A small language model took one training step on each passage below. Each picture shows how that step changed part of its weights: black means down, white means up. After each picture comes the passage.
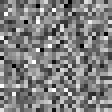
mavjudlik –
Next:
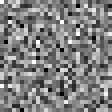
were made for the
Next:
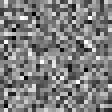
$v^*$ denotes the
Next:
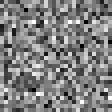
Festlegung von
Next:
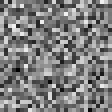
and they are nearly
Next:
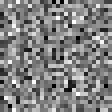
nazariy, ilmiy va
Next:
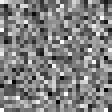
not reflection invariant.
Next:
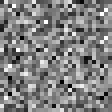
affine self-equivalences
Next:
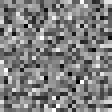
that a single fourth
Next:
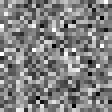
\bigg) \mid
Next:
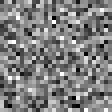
a dénoncé
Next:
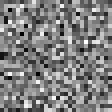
function $f\in
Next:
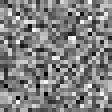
the RAI
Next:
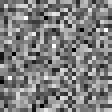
$\Delta$ satisfy
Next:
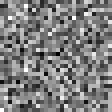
definition is adapted from
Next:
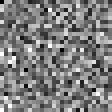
merit functions, or
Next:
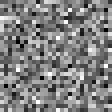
observed. There is not
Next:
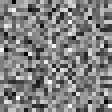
of a linear code
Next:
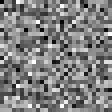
asosida amaliy ish
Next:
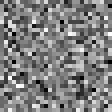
tangibles o
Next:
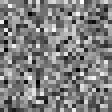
defining function for
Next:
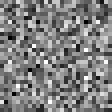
A Creation of
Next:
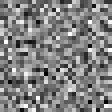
exponential stability of the solution
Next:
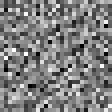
platformalar bilan
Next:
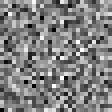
by EQLR
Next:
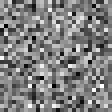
a Cauchy
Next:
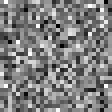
a reliable approach
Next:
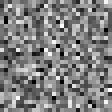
operator of $M$
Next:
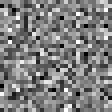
$\mathcal{ N}$
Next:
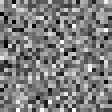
\noindent We refer to
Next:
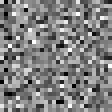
take the following concrete
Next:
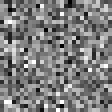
залежно від
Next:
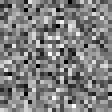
и получим
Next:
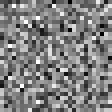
sector is one of
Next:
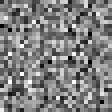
load layer
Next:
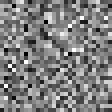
tomar clases
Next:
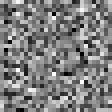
serves as a key
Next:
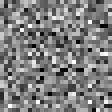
(in the domain of
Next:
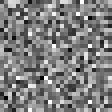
structure of a differential module
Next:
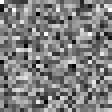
the corresponding result of
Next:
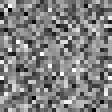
is odd, they are
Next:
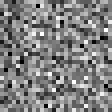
майже не
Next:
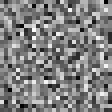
Data Statistical
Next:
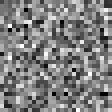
a real Menger
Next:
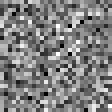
its translates by
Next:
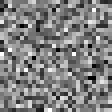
of this size in
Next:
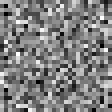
not of the delay
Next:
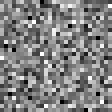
ruin probability of such
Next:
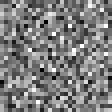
auxiliar functions
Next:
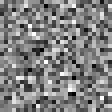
at the beginning of
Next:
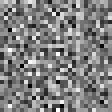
поиска в
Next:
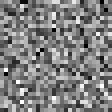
How do universal basic
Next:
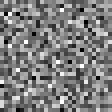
um quadrante
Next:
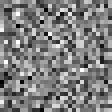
desde un punto de
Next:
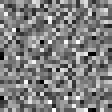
yoki yuqori
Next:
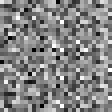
an ICIS if
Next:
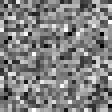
crucial step to get the
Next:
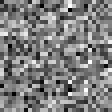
para a elevação
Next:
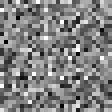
TASKS OF
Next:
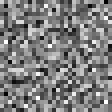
equalities of the
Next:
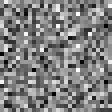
avenues to
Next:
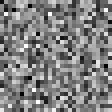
times above its value was
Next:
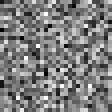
these modules are not irreducible
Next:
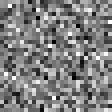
tashkil etib,
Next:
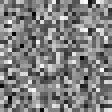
mg/l -
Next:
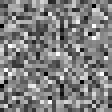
kernels is very important
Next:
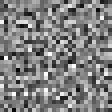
of the number of
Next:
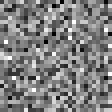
muhim bo‘lgan
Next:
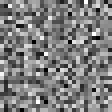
supports on the
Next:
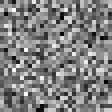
de Code welke
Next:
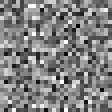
، فيكون
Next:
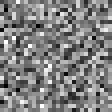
Doctor of Economic Sciences
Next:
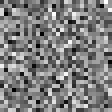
va haqiqatni
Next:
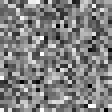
accessible paths in various
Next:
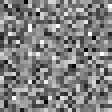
the comparison of long exact
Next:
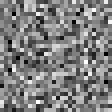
factor de potencia
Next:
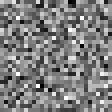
ein hohes
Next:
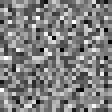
$\p$ of height
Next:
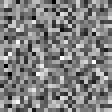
mero desarrollo o
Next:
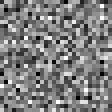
leads to important differences
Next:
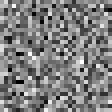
on unbounded
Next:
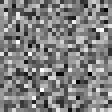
olan vurguyla
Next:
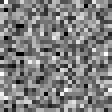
el contexto educativo se
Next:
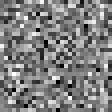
without requiring any
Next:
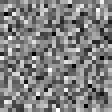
in September
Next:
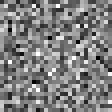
llamarse así
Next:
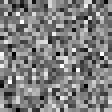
impresiones a lo
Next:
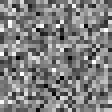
is also grateful
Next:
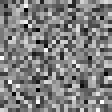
first the adjoint operation
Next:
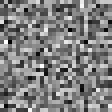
investing the
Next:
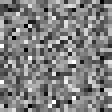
In a conclusion, it
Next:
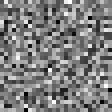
and provide a new proof
